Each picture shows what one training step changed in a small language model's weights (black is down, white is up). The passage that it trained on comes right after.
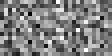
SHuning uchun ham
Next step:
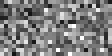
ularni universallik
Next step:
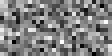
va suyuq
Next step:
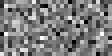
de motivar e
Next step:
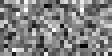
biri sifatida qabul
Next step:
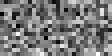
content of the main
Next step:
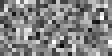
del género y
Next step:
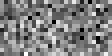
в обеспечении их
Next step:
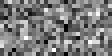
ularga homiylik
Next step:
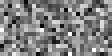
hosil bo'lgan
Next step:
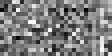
inclinação do
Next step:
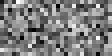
que la ven como parte
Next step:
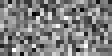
des lois. –
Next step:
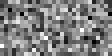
durante a partida;
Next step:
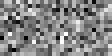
método (“sistema
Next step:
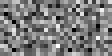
u har qanday harakatni
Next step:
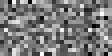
Selective use of
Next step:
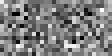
i koszty
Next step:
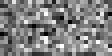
jarayonida talabalarining individual
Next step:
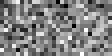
etilmoqda. Jahon
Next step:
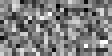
precatórios e à
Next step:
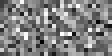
dois métodos de
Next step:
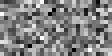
ona asalari yoki
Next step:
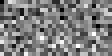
sustancia: el conocimiento
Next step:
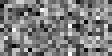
e instrumentos de
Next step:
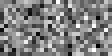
and high-school
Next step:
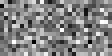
sharoitida ham
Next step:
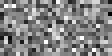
seuil respectif de
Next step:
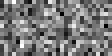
poate fi numită pe
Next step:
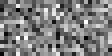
grupo no Conservatório
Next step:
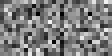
of Medicine, Associate
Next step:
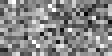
wordt 3
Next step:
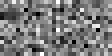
и эффективнее
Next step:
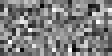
compositions. The
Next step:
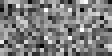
formação ao longo
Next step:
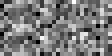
e Educação ambiental,
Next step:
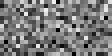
ucząc się
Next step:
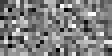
índices de problemas
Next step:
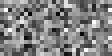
Oder denn au
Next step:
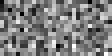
proyección en este período
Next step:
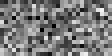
se observan los resultados
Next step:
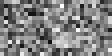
xususiy (alohida
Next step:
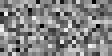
ta'lim va
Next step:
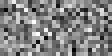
seções: 1.
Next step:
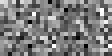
ada acara acara
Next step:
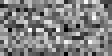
maktab darsliklari ham
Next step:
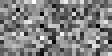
bahor boshlariga
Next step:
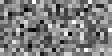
un modo disperso
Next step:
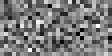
в объеме
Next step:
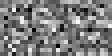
asarida shunday deb
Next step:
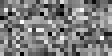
inson manfaatlari
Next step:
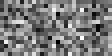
mayor en la sociedad
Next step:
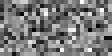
da situação como
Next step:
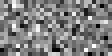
va psixosotsional
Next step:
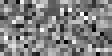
Kafe va
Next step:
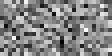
alanının bu
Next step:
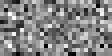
asrlar davomidagi
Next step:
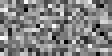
va Qurama
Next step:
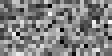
органів влади
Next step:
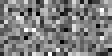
em outros ambientes,
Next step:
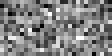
bilan umumiy va
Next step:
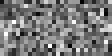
ключевого психического
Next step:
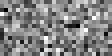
aflată sub
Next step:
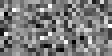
«Homenaje de
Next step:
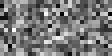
contemporană, se poate
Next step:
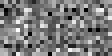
el cual se imparte
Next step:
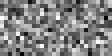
Pronóstico de
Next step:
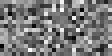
science in the
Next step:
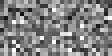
con el fin de
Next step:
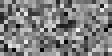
bir girdi
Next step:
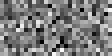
в частности на
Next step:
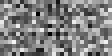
faqat nominatsiya
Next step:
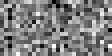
eu lieu dans des
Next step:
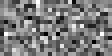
de studie een
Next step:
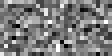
yang digunakan
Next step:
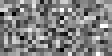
Y désigne
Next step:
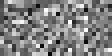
het bord.
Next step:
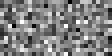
tarqatish uchun
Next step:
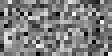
Surg Am.*
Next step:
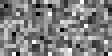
доривор чой
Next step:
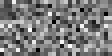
течение двух
